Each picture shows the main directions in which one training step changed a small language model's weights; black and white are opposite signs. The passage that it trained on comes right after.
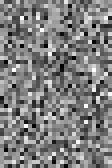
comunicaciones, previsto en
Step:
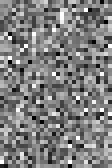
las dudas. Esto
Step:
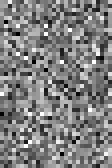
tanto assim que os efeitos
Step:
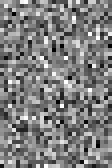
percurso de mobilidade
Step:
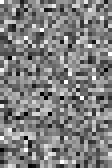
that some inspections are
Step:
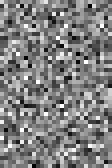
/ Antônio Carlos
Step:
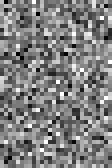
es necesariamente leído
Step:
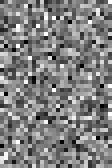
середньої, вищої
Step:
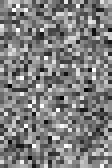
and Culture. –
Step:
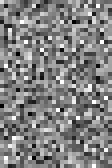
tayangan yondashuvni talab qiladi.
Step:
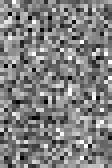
ўтларга қарши
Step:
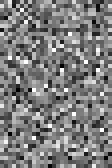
MF, det.
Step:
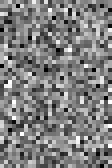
brendga aylantirish
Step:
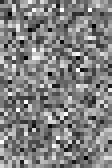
борилган назарий
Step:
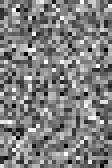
rasmlarida aks etadi.
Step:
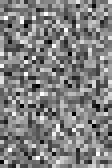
inson ongi yagona
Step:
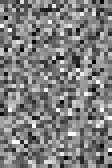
iqtisodiyot fanlari doktori, professor,
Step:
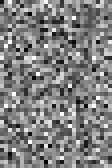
parazitizmom in
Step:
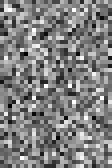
son pilares fundamentales en
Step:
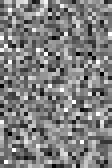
pode ser compreendido como
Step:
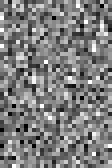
господство научных
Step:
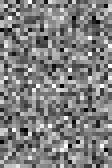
точки зрения формы
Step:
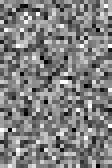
(revisões finais)
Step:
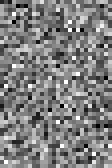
mumkin. Bemor bunda
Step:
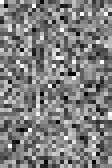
jalb qilish, ishlab chiqarish
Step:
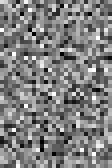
از طول موج،
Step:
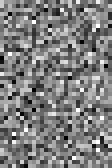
tomonidan yaratilgan) ijodga
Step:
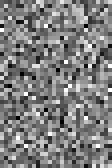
que uma rede de saberes
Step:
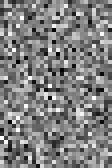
di instansi tersebut.
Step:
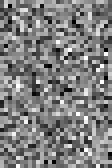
anteriores. Anos se
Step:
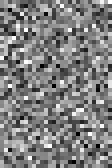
dies entspricht etwa
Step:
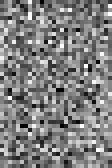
experimentar la revolución
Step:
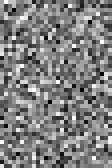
to clarify what
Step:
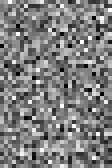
mercantil, la cual puede
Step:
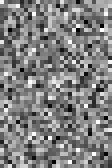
eu tenho focado no
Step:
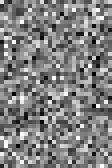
cuce, numa mie
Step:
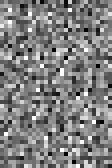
agarrados el uno del
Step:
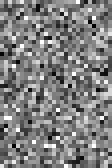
harb san’atida ham
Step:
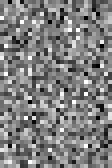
фактори осмислення
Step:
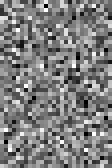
ta'riflar tizimi); -
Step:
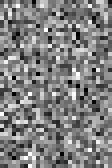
yo‘qligi kishini
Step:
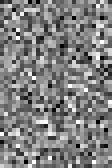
به جمعیت هم‌سن
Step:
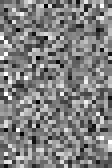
%), масличности
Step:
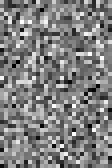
Philosophy and Social Sciences,
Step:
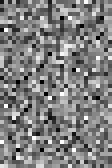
Técnica Superior de
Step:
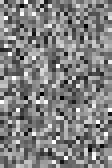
categorias homem e
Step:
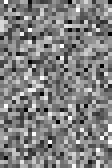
sóz xızmetinde
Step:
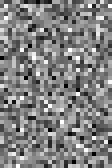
VA TOG'OLDI
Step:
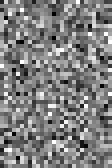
alocării unui
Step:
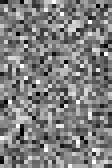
keladi. Insonning
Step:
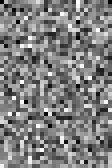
medewerkers werken aan
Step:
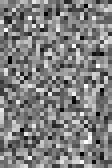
çıkardığı ses”
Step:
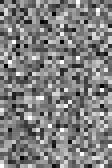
mineral fertilisers on
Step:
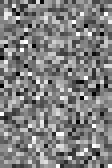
possess hunger – No
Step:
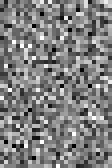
> Grandes cultures >
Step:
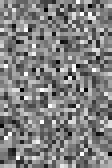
jarayonini bosqichma-bosqich
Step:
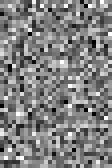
в исследовании параметры позволяют
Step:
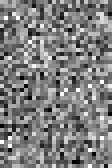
its pathogenesis:
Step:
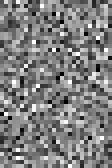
фазе еще не
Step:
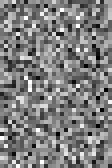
responsáveis pelos movimentos dos
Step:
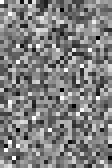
contenuti in DB1
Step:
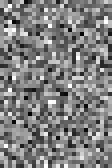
à concepção de que se trata
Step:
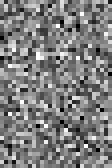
altă ordine de
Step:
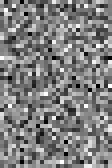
comparison and logical
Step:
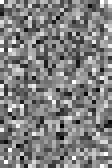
transportation needs.
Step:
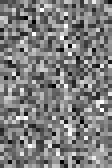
de potencializar habilidades e
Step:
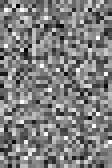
particolare attenzione alle
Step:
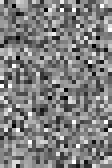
of Université Ibn
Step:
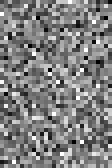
Duhamel, aki
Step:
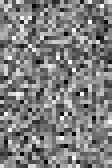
Jenkins H.
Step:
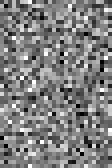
"Less Is More:
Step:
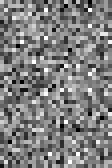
Fresh whey
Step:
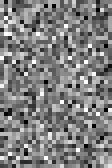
haqida so'z ketganda
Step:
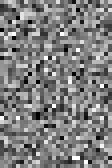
İlginç bir
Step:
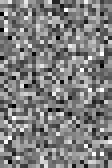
wajib dipatuhi
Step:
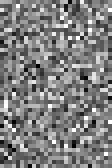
habían ido al campo de
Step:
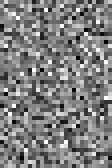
Sho'rolar davrida
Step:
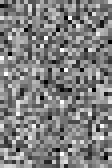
voda sa izvora
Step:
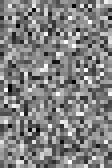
e com base na abordagem da
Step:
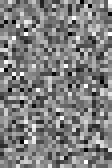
matematik tafakkurini
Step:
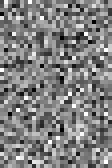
Negocio de la figura
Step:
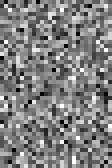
на продуктивную деятельность и
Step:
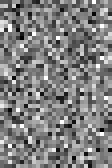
Респ. Бурятия
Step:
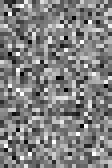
oladi. Bularni asarlardan
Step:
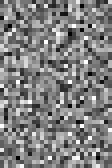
сушки экстракта
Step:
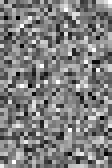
aber nicht nur im Bereich
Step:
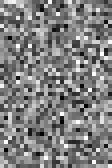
setuju terhadap mosi.
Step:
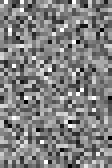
Sutomo A H,
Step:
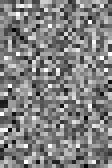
o‘rganadi. Shu
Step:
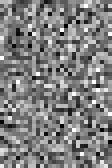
in Five Continents.
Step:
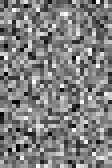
**Methodology.** In
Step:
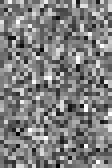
en un vidrio de
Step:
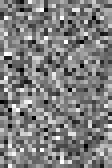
случаев определялись
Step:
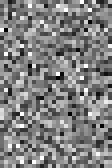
v Rossii i na
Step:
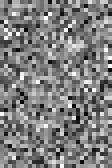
de solução alcoólica
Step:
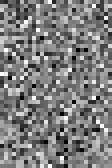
siswa, kemampuan
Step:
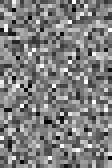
епоха, стила
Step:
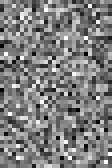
seçim deyil,
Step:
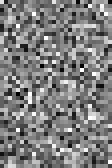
tarbiyasi jarayoni,
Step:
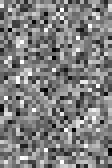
Revista informação legislativa no
